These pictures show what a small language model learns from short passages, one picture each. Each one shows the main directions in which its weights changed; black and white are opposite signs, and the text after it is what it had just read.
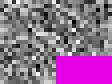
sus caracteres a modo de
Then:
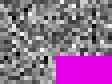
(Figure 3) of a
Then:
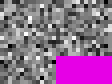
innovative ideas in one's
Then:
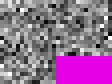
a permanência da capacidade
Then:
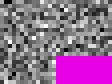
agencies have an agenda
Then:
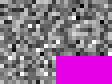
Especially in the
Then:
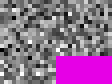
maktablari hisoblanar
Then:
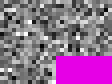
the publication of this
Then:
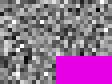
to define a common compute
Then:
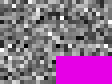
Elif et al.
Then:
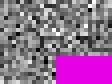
пяти странах
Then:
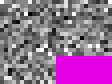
was determined, which is the
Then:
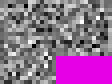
Ayni paytdagi
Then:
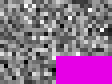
check our understanding). In
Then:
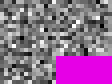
the Synergy
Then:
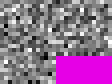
elements of the methodological framework
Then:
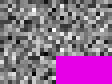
Bank Umum Syariah
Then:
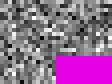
it tends to alter to
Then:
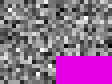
area and removed after
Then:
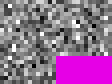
bahwa siswa kelas
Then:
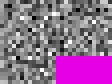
available to support displaced men
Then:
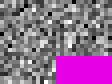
ценность концепции
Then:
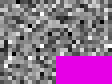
y comprometidos con la
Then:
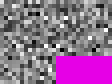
factors were prepared and developed in
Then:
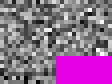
obtains the following relations with
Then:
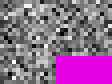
platforms have become the most
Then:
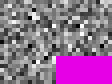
management of AKI caused by
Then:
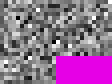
learn about the concentration of
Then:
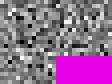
ишларини амалга
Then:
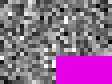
sean la nulidad
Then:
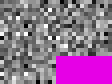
sobre a aplicação da
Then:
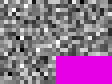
carácter conservador y
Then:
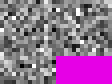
dengan nelayan desa
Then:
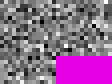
meetings and workshops](#)
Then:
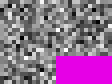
reliability during low-solar
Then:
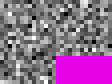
что к числу
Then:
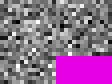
was ist mein Ziel
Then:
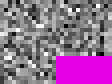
за професионално
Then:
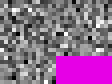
Respublika bo'yicha
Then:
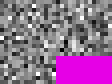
These may be brought about
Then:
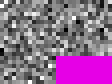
audit department
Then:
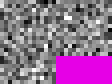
va minerallarga
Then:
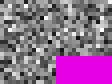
stator. They also
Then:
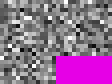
low rainfall
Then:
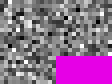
la creación de un
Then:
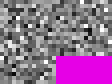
environmental factors. Relevance
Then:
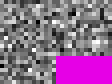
foi um artista que,
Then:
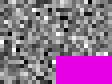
on environmental forcing.
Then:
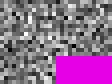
texnologiyasi ishlab chiqilgan
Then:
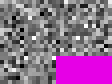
и конструктивных
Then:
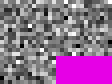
proceso cultural de las sociedades
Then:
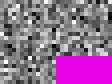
used for estimating the
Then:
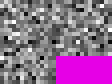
was pipetted out
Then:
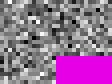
to describe how these visual
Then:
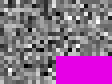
Sufentanil va
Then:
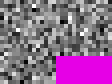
demonstrated strong face detection capability
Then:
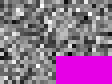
target sub-national research
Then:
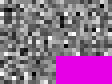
dependent on the nature and
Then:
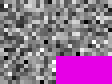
Constitution (One
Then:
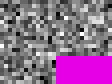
connection, the application
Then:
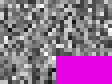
bolalarning o'quv va
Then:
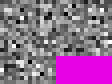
inson qalbining
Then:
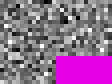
used in experimentation.
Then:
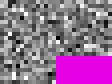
Metrics Table 2
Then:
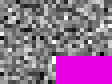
project's context, its methodology
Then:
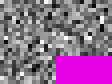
by directly comparing AOT
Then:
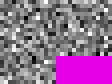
investitsiyalar 11634
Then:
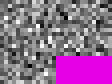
under conditions of exploitation and
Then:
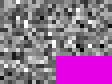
de partenariat
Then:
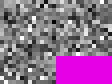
cognitiva à exposição
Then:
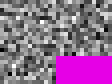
en el acceso al
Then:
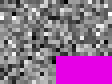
manbalari bilan trofik
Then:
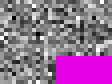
been an active area of
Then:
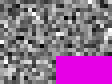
observed in some studies,
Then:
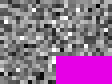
sejam pesquisados,
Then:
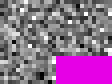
kaslar emas,
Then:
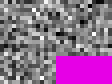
Fertilization advice
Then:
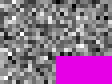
un sentiment sincère
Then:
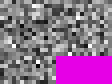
UU Cipta
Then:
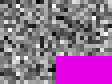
8. Фахруддин
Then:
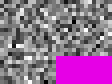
de los países, a fin
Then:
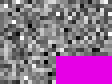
into Fig. 2. As
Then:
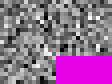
differences between the groups on both
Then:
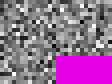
• Prati umidi
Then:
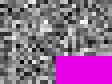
the examined antioxidant
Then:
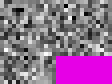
that each hierarchy may
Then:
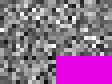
do not have an interest in
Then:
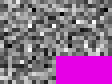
the reengineering technology described
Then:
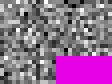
«Pilze und
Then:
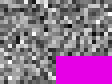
em dois turnos
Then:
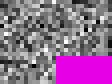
systems and processes in advanced
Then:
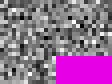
and metadata management are
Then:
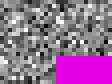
in the aggregated
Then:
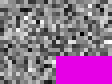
ijobiy ta'sir
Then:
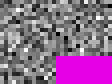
acid and pepsin
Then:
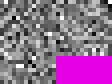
plan is to document as problems
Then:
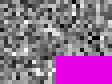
dos participantes responderam
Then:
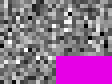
ишлаб чиқариш
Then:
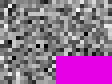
can be downloaded from
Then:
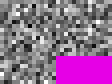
following: 1). The standard
